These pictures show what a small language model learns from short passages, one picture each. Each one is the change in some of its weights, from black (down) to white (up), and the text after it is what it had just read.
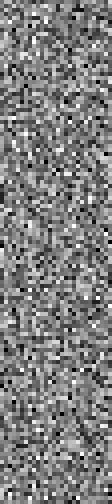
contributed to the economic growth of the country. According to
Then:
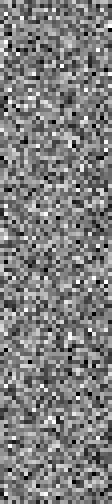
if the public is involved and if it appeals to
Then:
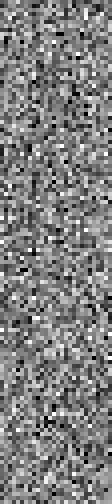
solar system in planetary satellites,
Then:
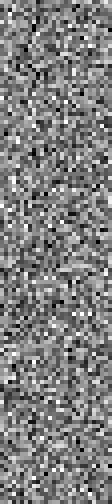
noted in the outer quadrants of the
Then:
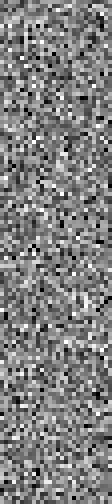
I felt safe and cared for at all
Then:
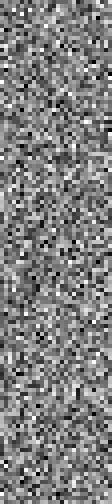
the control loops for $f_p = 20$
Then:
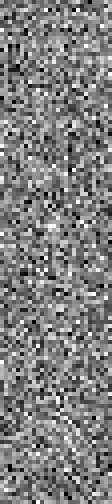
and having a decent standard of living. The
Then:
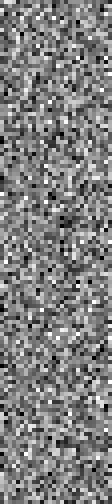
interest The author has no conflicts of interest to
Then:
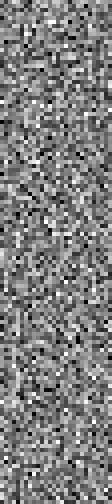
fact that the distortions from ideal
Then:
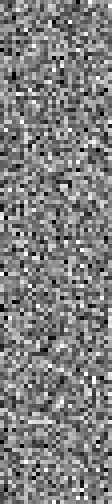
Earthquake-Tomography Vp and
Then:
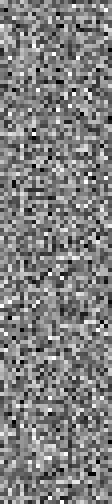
under the umbrella of
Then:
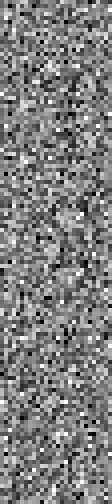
showed a negative relationship with pH. These differences may be explained
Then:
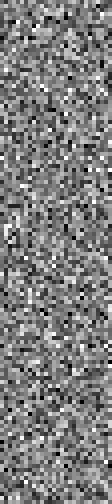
accurately investigated. In that regard, a common survey plan
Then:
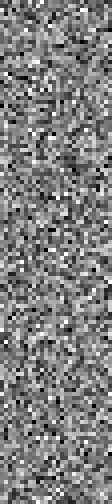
Bose:** Funding acquisition,
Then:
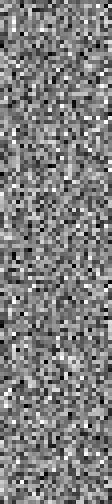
the main theoretical contributions made in this regard
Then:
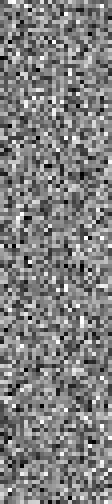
final result list. 4. The API returns
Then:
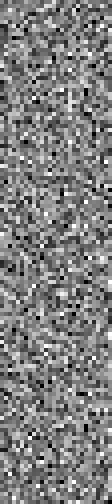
and Naive-Bayes (NB)
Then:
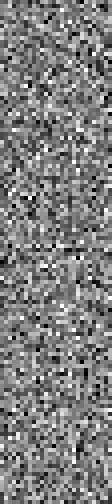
of early weight-bearing in unstable
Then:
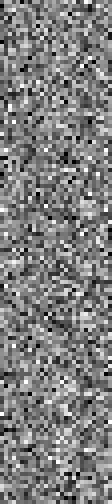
EFFECT OF Δt_3
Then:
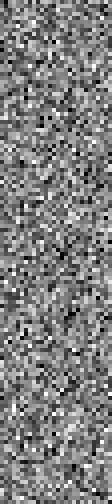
\dots, s_n in constructor normal form,
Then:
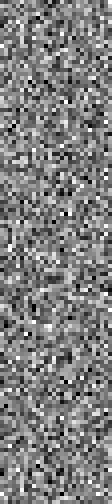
been made to items from a particular journal or set
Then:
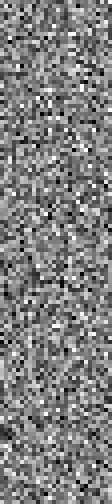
in econometrics. *Journal of
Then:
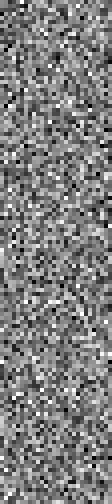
the 24 locations. A Simcenter
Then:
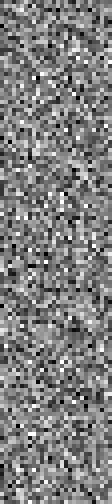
required, GRLSs can be suitable tools to
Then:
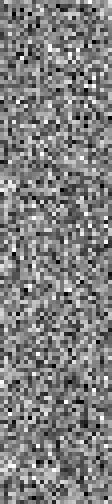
accordance with the information dynamics of the sport,
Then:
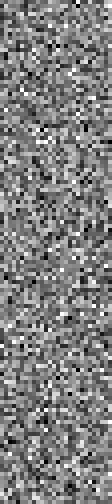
research into terminology, conceptual analysis, conceptual
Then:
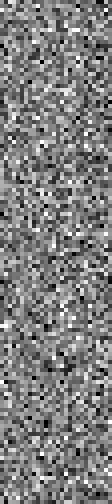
Therefore, this present work is an attempt to
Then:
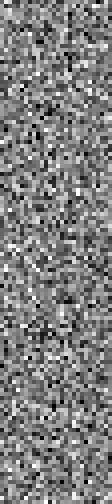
presented in this report. These issues can be further explored
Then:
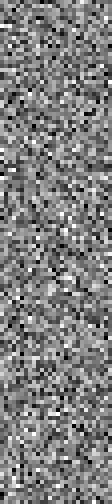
the other cardholders. Location of
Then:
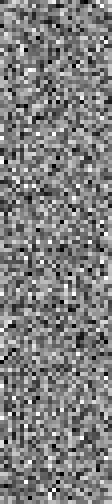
10 Effect of serum enzyme assay of
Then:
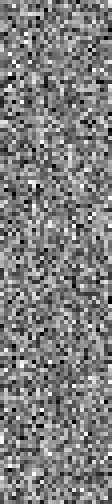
of a practical experience to summarize different types of
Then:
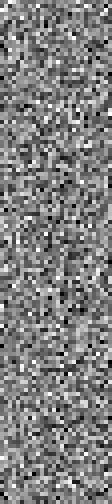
it is a permitted sale, which makes it
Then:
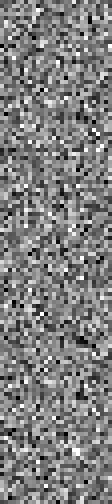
Somers, T.C. and
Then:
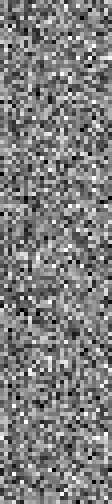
FUTURE WORKS This software
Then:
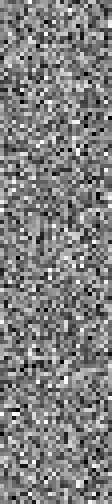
technology and equipment, manpower, and technical knowledge
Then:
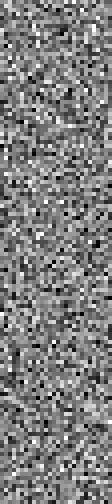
In addition, YOLOv8l-seg
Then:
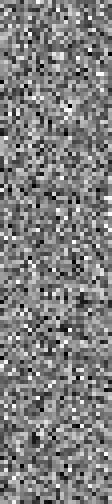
Mak, 2021). The city’s population has
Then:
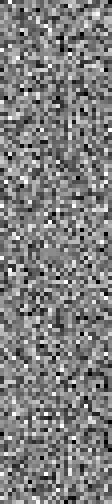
Concentration (mg) Abs 1
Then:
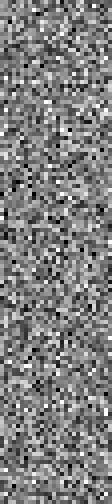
patients who underwent CT imaging.
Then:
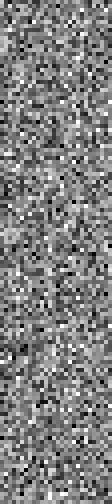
stop (Zombie) Zombie
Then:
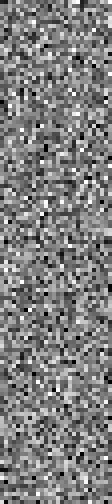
it provides a longer time for more unburned
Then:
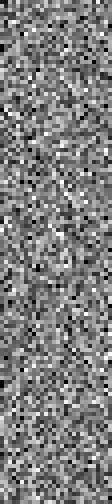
the contrast-to-noise ratio
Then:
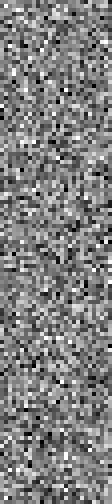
outputs, emphasises the benefits SD can bring
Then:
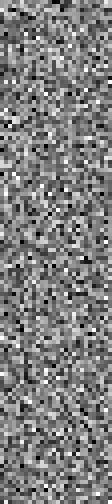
assigned to octahedral
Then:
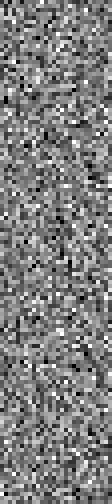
toe-shaping leather is modeled as
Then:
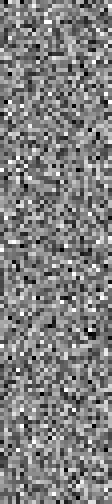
Malnutrition results in adverse effects including
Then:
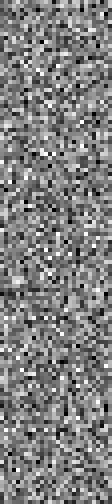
realistic 27% We had to mix 2 or
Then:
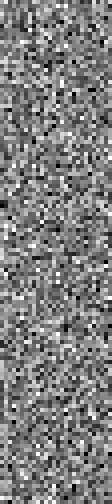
higher fear of crime, but those who possess
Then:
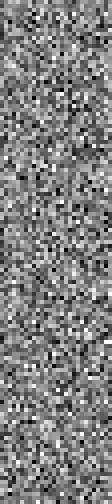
Observation-based indicators of water table dynamics as a
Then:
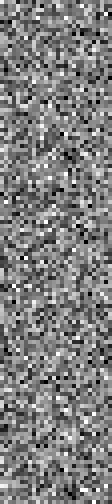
different levels of quality of life for families of children
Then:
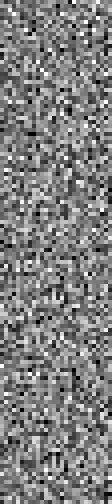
discussion, the Shi'a population, the number of
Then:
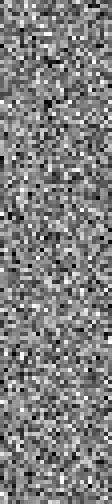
approach makes it easier to assess the development of a
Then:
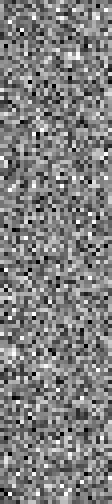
concerning with data aspects and it can be
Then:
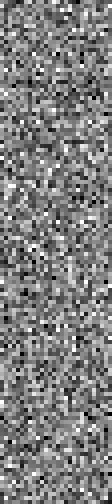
of a mixture of primary or secondary amine with a
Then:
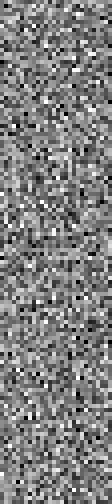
long non-words, they failed to let the
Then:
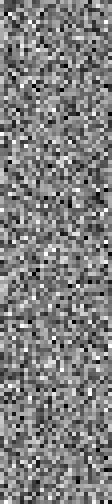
plane and section, and to predict their future
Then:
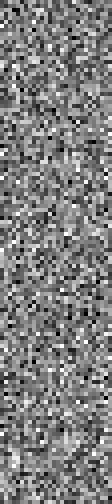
the existence of all things is entirely dependent
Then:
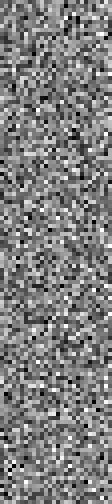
highest moisture content of (28.44%) while
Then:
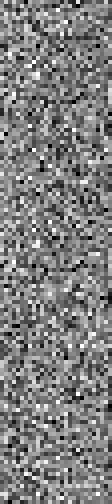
The more we know about other cultures the more we will
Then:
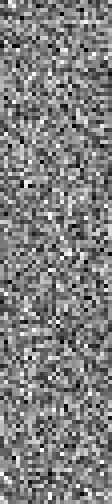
connectors. circuit has two offsets to increase
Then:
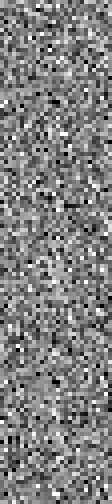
marriage proposal and declares that she
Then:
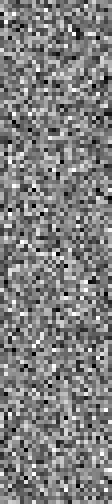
targeted tracing approach rather than exhaustive
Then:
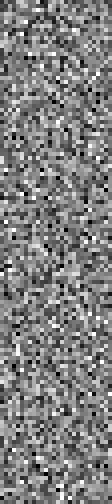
be used successfully for the two groups. Conclusion
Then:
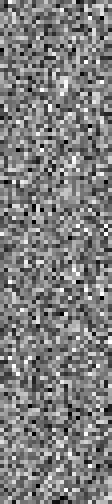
most recent INR test result is given at the top,
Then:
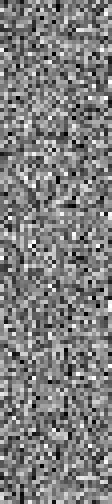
fractures #1 and #2 within the
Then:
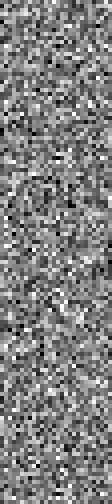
that happened during our internship and the series
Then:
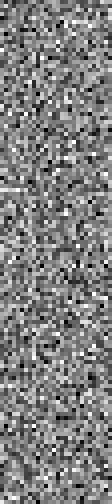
with experimental metadata, to allow for image visualization
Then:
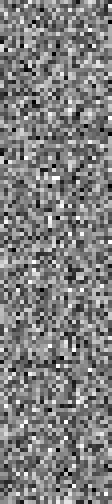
Regional Ethics Committee of
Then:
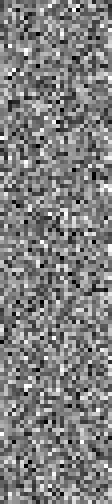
schemes: extraction – processing – distribution or
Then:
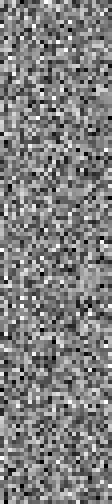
political scenario in India has come a long way, since
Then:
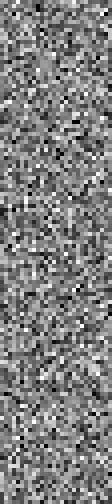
a 1 % increase in all prices and total
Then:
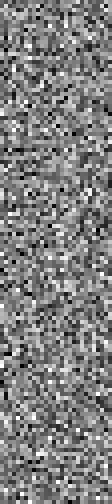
extensive social world has formed in what is often
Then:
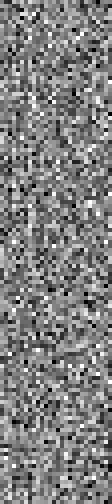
in population along with the development of industrial and commercial
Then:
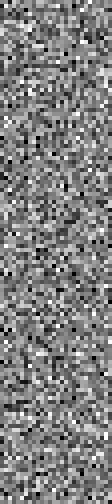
FROM THE LEAVES OF
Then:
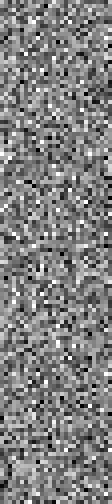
(*Salmo coruhensis*). In
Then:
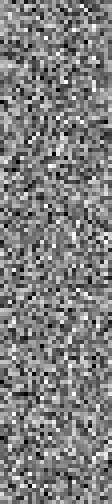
presents an affinity for the bentonite
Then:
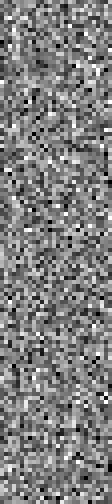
figure is the large effect of the number N on the
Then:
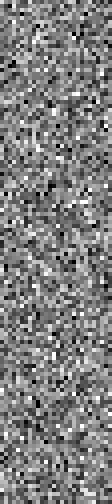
HIV in HCWs attributable to
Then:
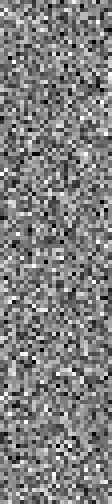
applications which help import/generate the network and traffic for
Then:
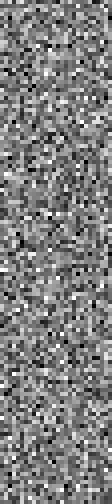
nickel electrodes and pasted zinc
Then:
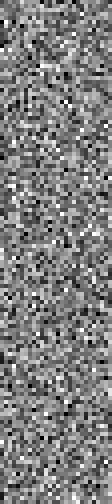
We evaluated the performance of the proposed protocols
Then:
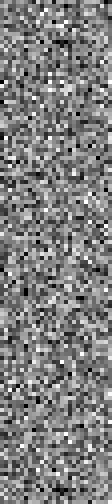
This is usually done between 300 - 3000
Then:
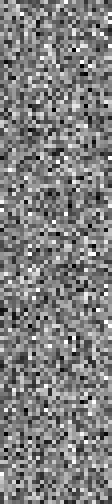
and frequent dosing problem of drugs.
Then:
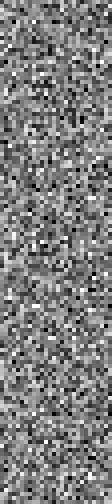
by not responding to a question. A respondent may
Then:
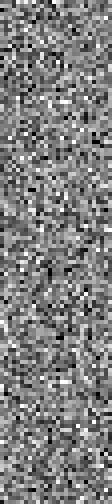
r - z$), photometric and spectroscopic
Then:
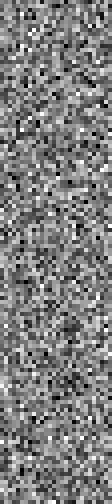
of vital importance for the development of solar energy devices
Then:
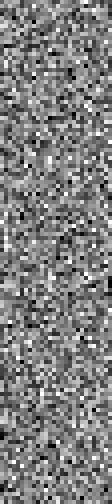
indexed by j , denoted U is of size
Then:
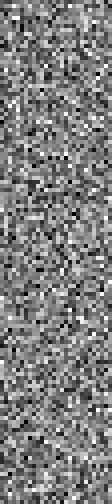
month (Table 3) The current study found that leaf
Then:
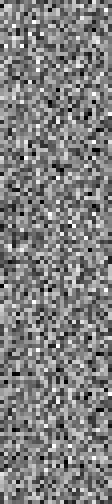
Wang, C.; Wang, Z.
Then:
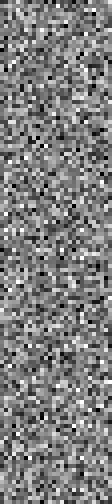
Testing Measurements: Channel Time
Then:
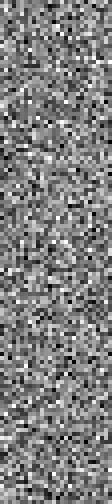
respond $i_{sp} = 0$, and
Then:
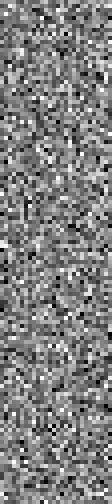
I- myc pBA construct was low which might
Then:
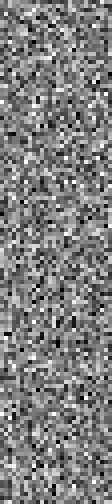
the new tax slab rates with those on the previous tax
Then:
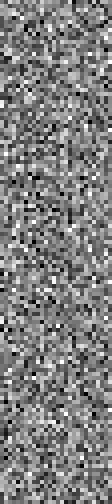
D 2 4 5 Lodging (E) E
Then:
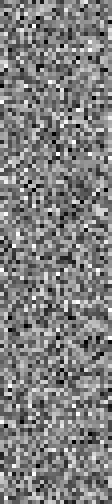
that are important to the community or society at large, for
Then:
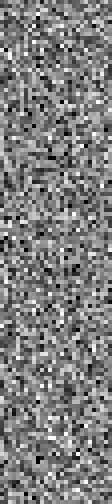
not been required so far. - We are planning to do
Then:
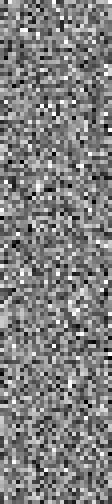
such as *Fondo Indígena
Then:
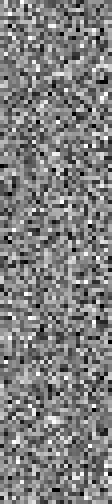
about 10-20% of keyphrases
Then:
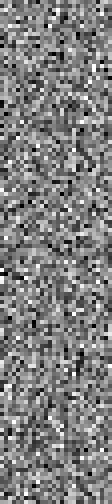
Mathematics Department at the University of
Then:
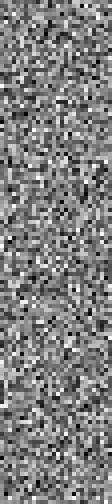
the last years (see, for example [4],
